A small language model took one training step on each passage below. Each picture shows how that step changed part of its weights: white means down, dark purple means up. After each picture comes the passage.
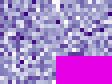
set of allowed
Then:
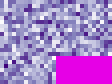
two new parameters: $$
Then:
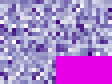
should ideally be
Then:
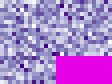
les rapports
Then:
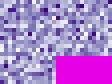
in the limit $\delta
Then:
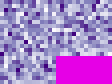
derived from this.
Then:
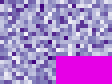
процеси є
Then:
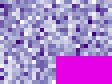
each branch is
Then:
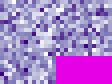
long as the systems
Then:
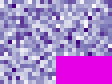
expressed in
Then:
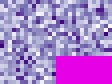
a step function
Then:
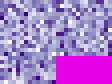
deterministic settings
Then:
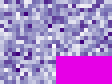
в червні
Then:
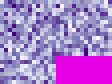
solutions which need
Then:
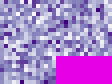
JC: Pues
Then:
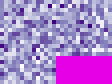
be a good
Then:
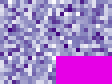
\ and\ \bibinfo
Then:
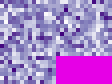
die sich seit
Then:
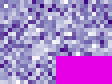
A experiência
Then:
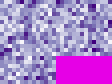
to the evaluation
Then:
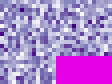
patterns interact
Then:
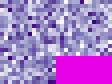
are actually shown in
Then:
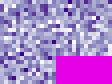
about zero, and
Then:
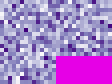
joriy etish
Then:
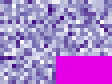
depend on the 6q
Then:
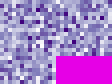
\infty$, which is
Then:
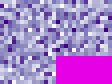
yillarda 10
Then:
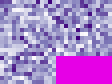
network for
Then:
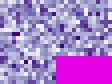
of the integral.
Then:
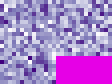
about black
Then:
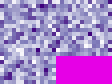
One may say that
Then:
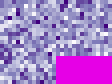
contribution is to raise
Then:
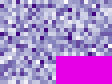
also including in the
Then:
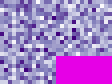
\bm g + \bm
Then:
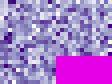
We set $E_{\rm
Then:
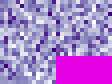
region of the detector
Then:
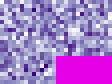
circles represent the
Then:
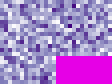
de coragem”.
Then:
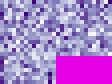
E: Logistics
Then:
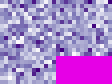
strong repulsion
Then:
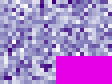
one country,
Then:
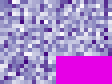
reservoir and the
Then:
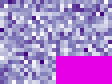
parameters because of the
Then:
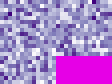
path integral over all
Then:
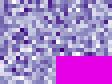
Framework for
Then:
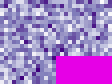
mededeling van de
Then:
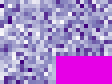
Also, the results
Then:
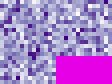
For instance, a
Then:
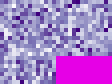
from Wako Pure
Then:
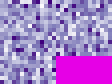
da coluna da
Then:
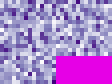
the following classical
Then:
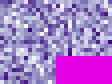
solely on the local
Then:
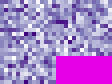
particles with charge density
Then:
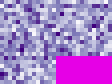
Introducción Este
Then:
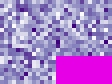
constants for the
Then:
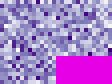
has shown that a single
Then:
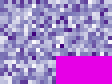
which is operated by the
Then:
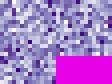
is comparable to the
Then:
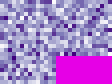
comportement du
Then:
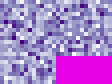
is supported in
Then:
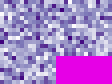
Fermi level are
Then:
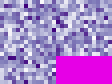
of the Layered
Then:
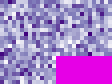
was suggested to
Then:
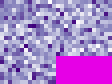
diagonalization for
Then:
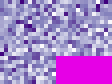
diagnostic and
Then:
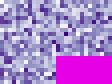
the temperature of the
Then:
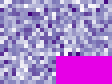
(b) Quality
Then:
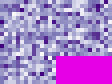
matrix $\left\langle
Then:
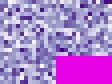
% asosiy
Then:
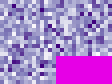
paydo bo‘la
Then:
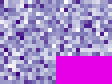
valves with double
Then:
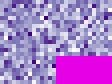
are odd under
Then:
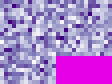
Ehpoc i
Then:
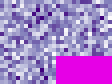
de resultar más
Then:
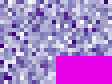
outputs (as one
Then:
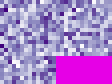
privada e com
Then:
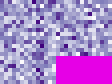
Let us make the
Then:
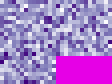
use of the exact
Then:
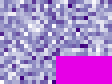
real, possibly
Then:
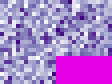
located to the west
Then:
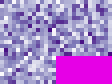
the continuous line a
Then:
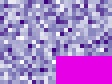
the number of links
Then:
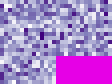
from the surface of
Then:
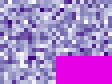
$\Psi$ data
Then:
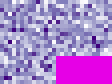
one negatively
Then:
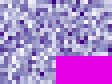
argued that such
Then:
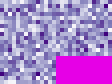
both be negative,
